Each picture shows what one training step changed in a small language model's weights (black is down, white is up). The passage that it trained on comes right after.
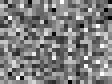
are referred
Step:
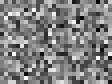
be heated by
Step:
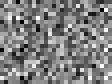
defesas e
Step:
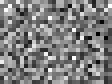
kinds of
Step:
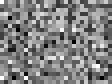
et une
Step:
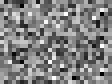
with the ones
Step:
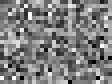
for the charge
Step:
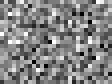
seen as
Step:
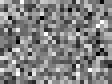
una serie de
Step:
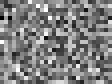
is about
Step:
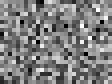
de Fasone
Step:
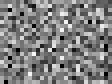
control and
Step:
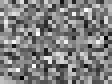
in particular with
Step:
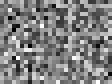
след в
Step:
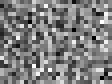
dr - p
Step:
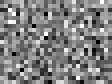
is computed using
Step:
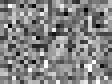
рівні та
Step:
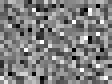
а й
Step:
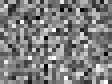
til va
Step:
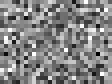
the spins of
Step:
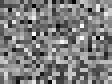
high SW
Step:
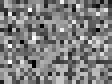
and Zago
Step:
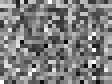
of magnetic
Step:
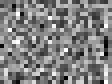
appear to be
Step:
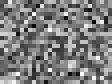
of Mobile
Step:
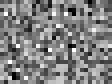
The unit
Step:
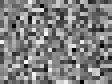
is the Hall
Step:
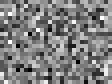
the equations
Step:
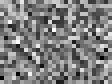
to estimate
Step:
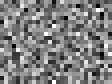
set and also a
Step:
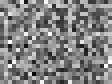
in this work,
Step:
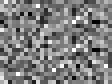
punto de
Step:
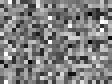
Chamber of
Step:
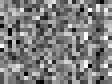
peaks in
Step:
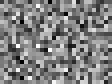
The complete
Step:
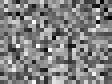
The thermal
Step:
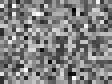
keep them
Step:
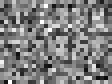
/ под
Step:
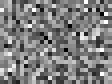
the block
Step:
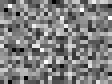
by adding
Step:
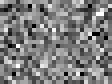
guru di
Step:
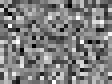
indica que los
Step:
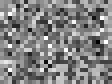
the region
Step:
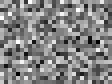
that it is not
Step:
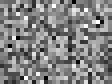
\indent The
